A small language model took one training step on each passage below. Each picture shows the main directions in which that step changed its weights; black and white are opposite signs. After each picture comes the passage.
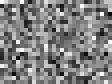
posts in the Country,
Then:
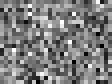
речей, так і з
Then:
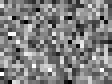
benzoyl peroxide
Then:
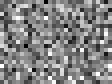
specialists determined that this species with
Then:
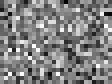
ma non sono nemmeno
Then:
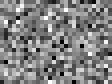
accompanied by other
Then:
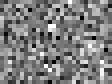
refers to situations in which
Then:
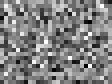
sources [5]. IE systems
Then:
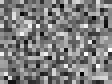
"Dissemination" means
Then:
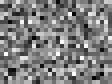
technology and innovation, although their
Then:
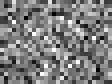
A continuación presentamos la
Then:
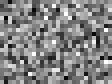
die Vermittlung
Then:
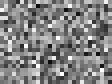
are lots of advances in
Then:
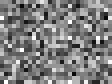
montre que dans la pensée
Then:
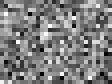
indicators of volcanic
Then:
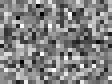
strength. Fibre Reinforced
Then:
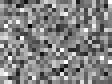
not merely as the result of
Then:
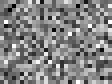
Attitudes M ₂ :
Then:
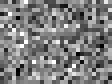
established and supported. The
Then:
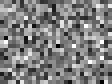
как и истец, в
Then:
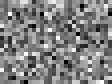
December 2009** Brent
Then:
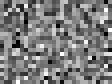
that HC affects IC is
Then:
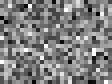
Zimmerberg B.
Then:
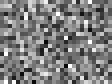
the various treatments, are almost
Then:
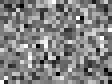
had aspiration than those who
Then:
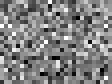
an astonishing rate. In
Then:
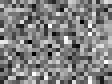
into three main parts. The first
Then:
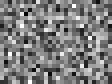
ao alergénio,
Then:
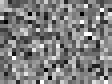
propionic acid, one set
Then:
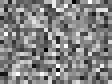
forced to work with increasingly
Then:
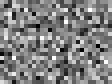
recurrent nature and involvement
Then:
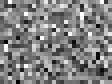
the inclusion and exclusion
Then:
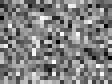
set of policy recommendations made to
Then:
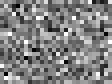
skills (Stein et al.,
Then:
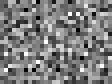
Ibadan, whose
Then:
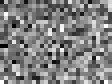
"dead", and of
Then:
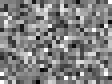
Sulton. Adabiyot
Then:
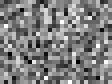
irracionalidade própria
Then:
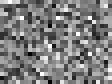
5-10% there is no
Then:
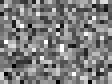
resultados evidenciam que,
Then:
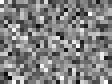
y debe -para
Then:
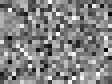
foreign language. In some cases,
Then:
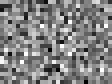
theories to test, which
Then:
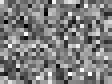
of eighteen years
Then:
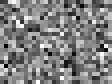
– No ↳ Other
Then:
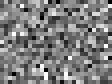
The chart presents the contributions
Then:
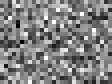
separate out particular fixed frequency,
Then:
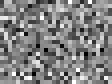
en la Figura 4,
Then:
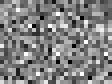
3. Distribution of
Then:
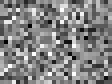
remained constant for the term.
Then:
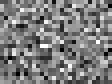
за собой адекватное
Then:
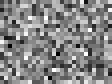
pertama, hanya
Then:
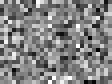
rahbarlari va maktab
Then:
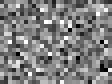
asosiysi esa o'qituvchilar
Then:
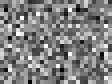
as an increase in respiratory
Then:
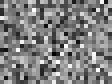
A Glyphosate and
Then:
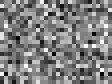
of Maternal Healthcare
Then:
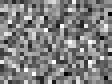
the Tigris, on the
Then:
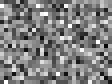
Araştırma: Laü
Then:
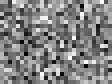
the gender do not considered in
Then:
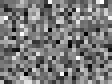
y las instituciones de financiación
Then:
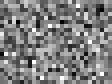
uning agroekologik,
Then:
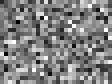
indefinite time which is
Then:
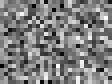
Pathogenic Microorganisms
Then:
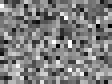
grouping with coagulation profile
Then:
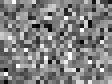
international literature into observable indicators applied
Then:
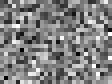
but drivers such as climate change
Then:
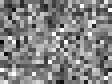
process. Universities focus on innovation
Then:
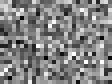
was no significant difference in the
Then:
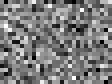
Although inhibiting essential genes
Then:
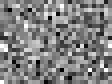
inusitada área
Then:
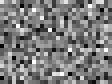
het nieuwe
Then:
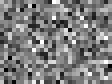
volume at evident disbalance
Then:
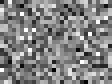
illustration, example code demonstrating
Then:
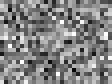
que aquellos actos del
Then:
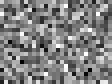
Research, Vol.5.
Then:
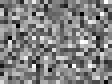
teachers' skills, linguistic
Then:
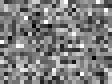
to health risks for residents.
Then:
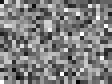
subset of the data does not
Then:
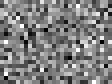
the opening of School Year
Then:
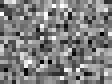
covering a population in age group
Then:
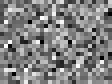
comme « *une analyse
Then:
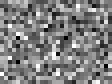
sand concentrate. *International
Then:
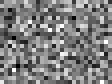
inflammatory mediators
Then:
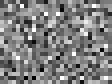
in pollution studies, as
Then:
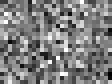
de educación a distancia
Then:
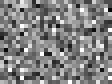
ilmiy izlanishlar olib
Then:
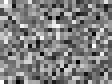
percepción generalizada entre los
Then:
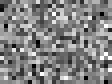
tomondan yondashuv nazariy
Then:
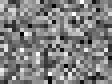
tree *Arbutus
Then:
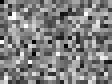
que consiste en verificar
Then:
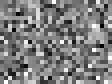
зводиться до права
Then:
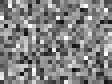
a public record. Documents
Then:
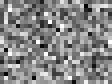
*International Letters of Social
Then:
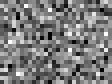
to become teachers. The fact is
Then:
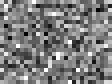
of texture in that region. The
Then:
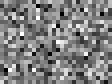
Masalan, UNESCO media
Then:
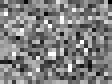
Islamic Banks Products And
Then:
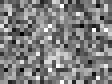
Grounds (FCG)
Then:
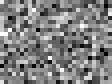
identificados demuestran que
